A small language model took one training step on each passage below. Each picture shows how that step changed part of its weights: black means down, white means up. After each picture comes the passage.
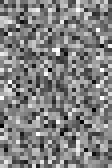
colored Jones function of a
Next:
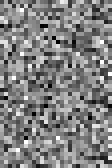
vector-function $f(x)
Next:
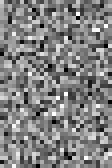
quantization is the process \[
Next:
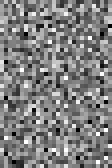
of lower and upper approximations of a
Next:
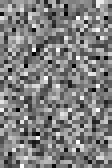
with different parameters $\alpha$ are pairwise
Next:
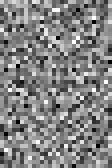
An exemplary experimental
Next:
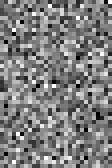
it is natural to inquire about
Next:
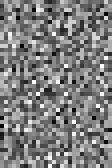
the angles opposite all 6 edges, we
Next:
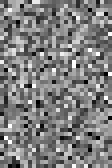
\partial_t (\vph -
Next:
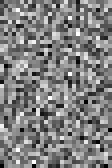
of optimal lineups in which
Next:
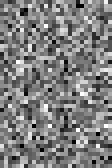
after fixing $x$ by
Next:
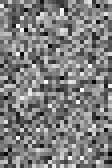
suffices to show that for any correspondence
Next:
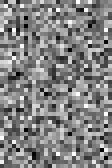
host. It is assumed that
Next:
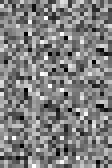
assumption on the gradient of velocity as
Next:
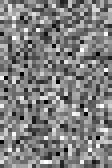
the double of $\bar{X}$
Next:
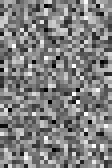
compactly supported, we immediately have that
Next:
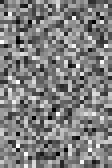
the left), namely $$ \left\{
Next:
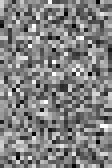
qualitatively assessing how
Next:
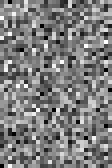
\\ aircrfta & 5 &
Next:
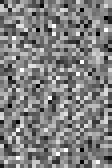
will use the following lemma to show that
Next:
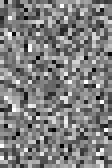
denoting an independent copy of a
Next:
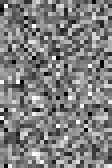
for the discrete space. -
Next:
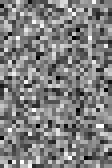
is join-closed. For
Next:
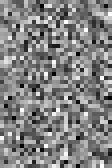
phase space based approaches are extremely useful
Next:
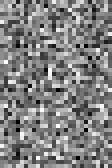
from input to output. **Definition
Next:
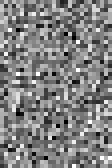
of the length $L_n$
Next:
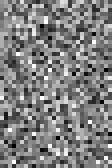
complexes of locally free coherent
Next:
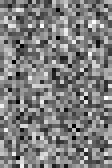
effective. Compared to traditional
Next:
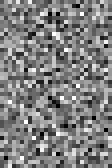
of Constants Formula}. Let
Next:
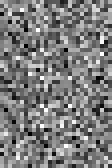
many pieces of this theory.
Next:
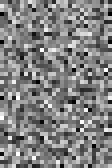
hand, equilibria for the equations
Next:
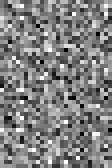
main theorem include the following:
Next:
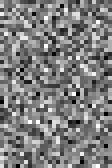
each ordinal $\alpha$, let
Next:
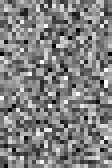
trimming theory introduced recently by
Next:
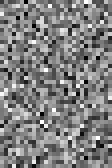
in $\R^3$, one can
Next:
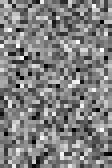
then $\NN_0$ is
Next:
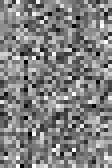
and \begin{equation}
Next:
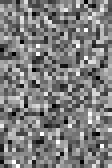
The standard compactness result used above thus implies
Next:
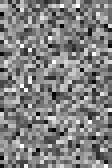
later reference let us note that an equivalent
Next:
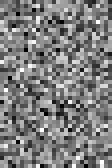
and show that such simple geometric surface
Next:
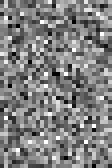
simple-diffusion (i.e.
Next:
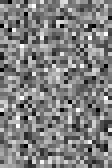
\, . \end{equation} Since
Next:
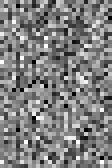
make no further assumptions than those used in
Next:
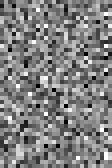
in denoting by $e$ both
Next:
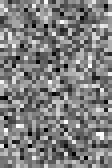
the procedure that calculates the boundary of
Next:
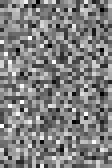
the player 1 is a measurable map
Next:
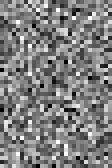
holonomy combined with the
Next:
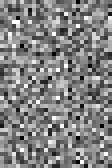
the number of matroids on
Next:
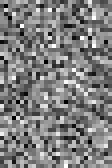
sur $T$. C'est
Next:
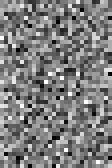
a plane from the other two red
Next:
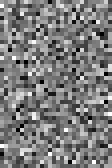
in range $E$; and finally range
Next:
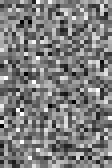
of this system. Indeed, we should
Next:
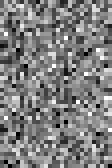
are determined by the particular choice of
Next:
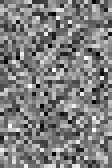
\boldsymbol{1}^T \Lambda
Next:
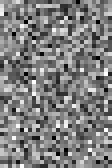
space of the process. Therefore one needs
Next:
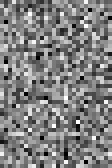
of asymptotically stable steady states can be
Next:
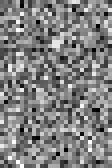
$\mcd(\delta)$ the controlled
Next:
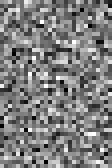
star-shaped distribution, including
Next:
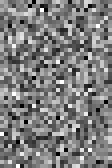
$\mu_{\omega}$ the infinite product
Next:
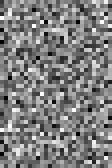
for any $m,n \in
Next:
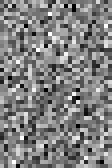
we get $S_z^{{\rm
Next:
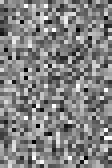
It is decentralized, it
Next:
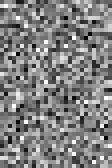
by $T$'s stem
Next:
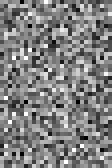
combining like terms, in order for these
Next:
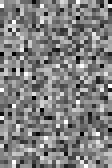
To prove the claim, we use $
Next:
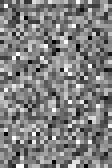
upon it. As one who has taken
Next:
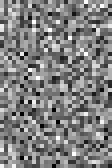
In the last decade the interest for
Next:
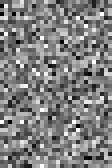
dimension at most two, we define its
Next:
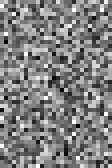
The nugget of insight here
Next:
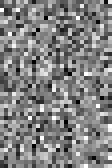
is often considered to be an
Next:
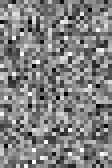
such that all the series are convergent on
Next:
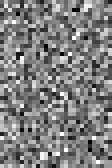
proved that the MFN
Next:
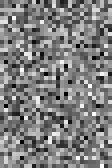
to denote the density function of
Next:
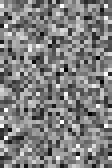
provides a sufficient quantitative threshold condition for
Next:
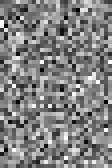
$t\in F$. When
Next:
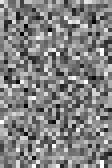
and one torsional mode are available.
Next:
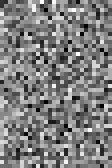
not one of the outputs bundled
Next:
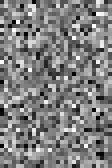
Lemma \ref{lll} and
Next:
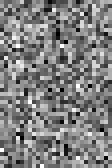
$n$ pseudocircles with a
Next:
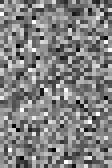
Some play time with variants of
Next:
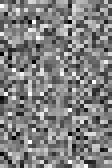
-\mu_2}) \] Suppose that
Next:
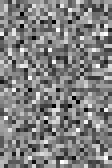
fractional diffusion equation, Fractional
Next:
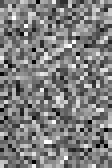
is isotropic. Also, for any
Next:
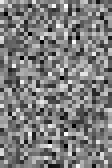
convex regular polygons that are
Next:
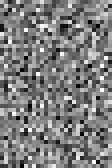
\beta \leq n\), and let
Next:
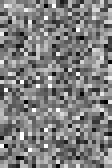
us address the converse implication. The
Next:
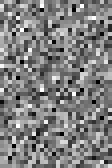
point in $\tilde X_v$
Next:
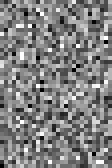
la referenza giusta
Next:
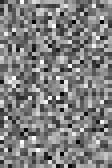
below. In what follows, we use
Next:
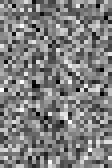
in the lemma above affords a
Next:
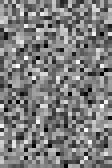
of elements in $A$. If
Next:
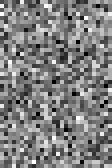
the given $n$. As is typical
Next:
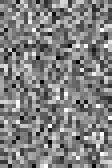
reflections can be represented by the following
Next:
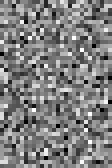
form of the double line. Taking
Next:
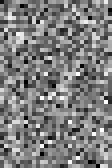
$w \in {\mathcal
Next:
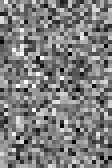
that converges to $0^+$ and a
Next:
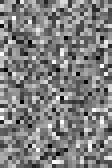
clear that the behaviour of our functions near
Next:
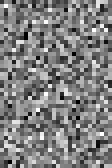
in a different light to give an
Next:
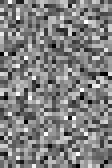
y_n$ be a vector in
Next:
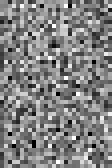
coupled oscillators in general.
